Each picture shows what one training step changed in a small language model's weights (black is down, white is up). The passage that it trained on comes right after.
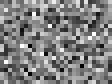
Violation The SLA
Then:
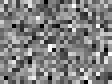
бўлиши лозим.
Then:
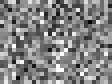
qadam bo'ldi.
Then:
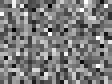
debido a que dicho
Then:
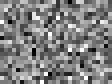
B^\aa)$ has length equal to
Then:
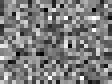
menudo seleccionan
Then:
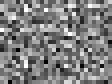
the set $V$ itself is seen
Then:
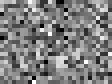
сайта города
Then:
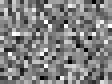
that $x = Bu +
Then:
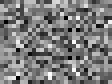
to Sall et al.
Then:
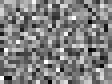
accuracy, convergence rate and computational costs.
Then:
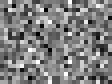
\quad \quad \quad
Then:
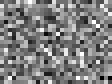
tooth due to physical impact. This
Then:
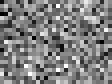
apresentaram ideias,
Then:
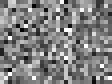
must increasingly account for heterogeneous
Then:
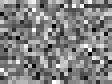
запада на восток
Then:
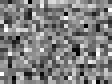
WSN can work during night
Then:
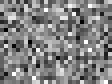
the set $I\cap J$:
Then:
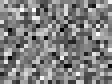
fibres (Figure 4b).
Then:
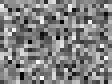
a wide pH range and in media
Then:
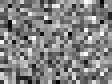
impedans) aniqlandi.
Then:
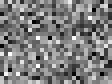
dynamics; microalgae;
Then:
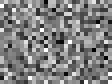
es difícil encontrar
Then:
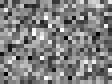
SOC(t0): initial
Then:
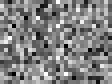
can be shown to follow from the fact
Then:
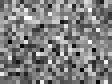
secundários provocados pelo
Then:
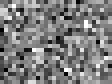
the other hand, Javadi
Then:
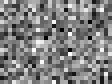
не нуждается,
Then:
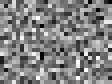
good technology alone is not enough as
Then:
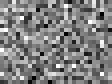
case study on a pile integrity
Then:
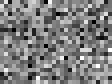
que registran un importante
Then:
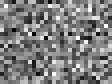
set. \begin{itemize}
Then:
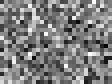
Moddiy zararlarni
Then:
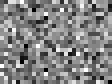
any recommendations on publishing
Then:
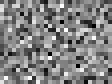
of irreducible unitary representations of the group
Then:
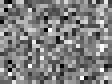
votes validly cast,
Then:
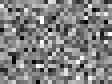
a finite subset of the unit
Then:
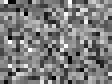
\cr \ar\ar\quad
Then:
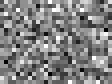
inputs from A.B.,
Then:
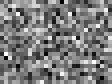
the individualization of the educational process,
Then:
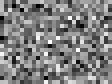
Aluthge transformation of
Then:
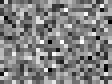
Such a determinant is said to define
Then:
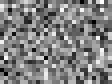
is the source term for the BPS
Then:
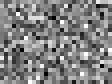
its functioning. The integration of modern
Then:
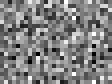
Education (FRN, 2013), the
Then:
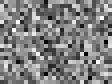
spending several hours editing
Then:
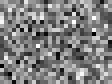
on weed management practices on growth and
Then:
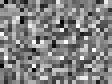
non-proletarians are those
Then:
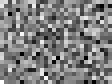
such that (‡)
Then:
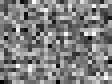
it static, which means that that
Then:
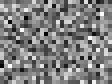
show there is a positive constant,
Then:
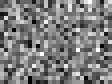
podem se aplicar a
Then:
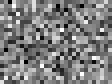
for the reaction to go to
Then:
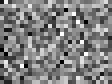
Internship Courses.
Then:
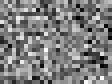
rate of growth of the partial maxima
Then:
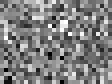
MHz. Finally,
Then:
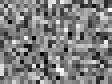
study of the IFS for the
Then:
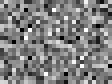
dan mengusahakan kebaikan
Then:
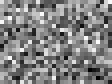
Confirmatory Factor Analysis
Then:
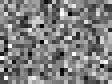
create a satisfying employee society that will
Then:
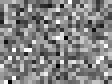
large databases of hundreds
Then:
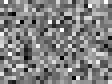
reinforced concrete
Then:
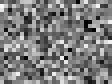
is hardly surprising, and
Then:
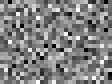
on \( \T \) is invariant
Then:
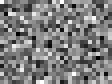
thématiques, des
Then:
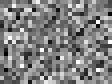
\ea where by convention
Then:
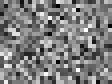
adolescent mind.
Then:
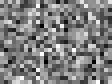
Government of India-
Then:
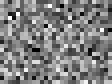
from the values found by solving the inverse
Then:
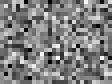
dan wawancara.
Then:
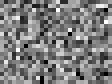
face-to-face courses
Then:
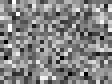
for $\varepsilon\rightarrow 0$.
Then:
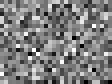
Model on 200 target populations with simple
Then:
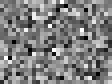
MXenes are prone to
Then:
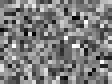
and local solar incidence angle.
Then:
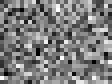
contribution to the development of posture
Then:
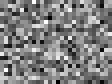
é promissor pois, que
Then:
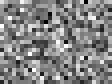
Demason Department of
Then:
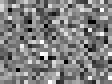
is the number defined as follows: $$
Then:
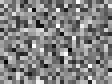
Osserman. Moreover, Remark
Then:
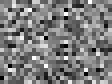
\LN$ is a subalgebra
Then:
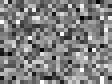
parameter space $\mathcal{P}$. The
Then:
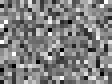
48-й среднее
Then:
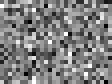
is surjective. This yields the desired
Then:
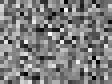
of graphs, because the orientations of
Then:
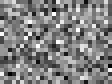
buffer is reported to be a
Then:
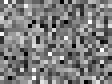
Dep. Legal:
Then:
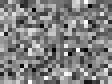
cariblanco *
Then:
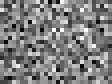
adabiyotda Attorga
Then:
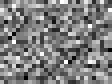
the predicted charging station
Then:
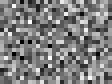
thoroughly simulates the
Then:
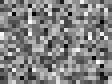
deze gewenste
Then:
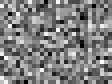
thinking skills and creativity.
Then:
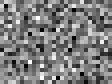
studied periodicity and stability of the solutions
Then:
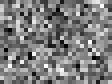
of the most common methods to satisfy the
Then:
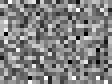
so'zlar:** akvarel
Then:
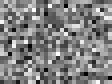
population's living adjacent tropical
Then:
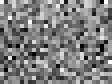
que essas situações
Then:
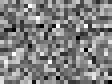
давления, которое может
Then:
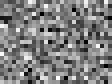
adjacency and incidence matrices.
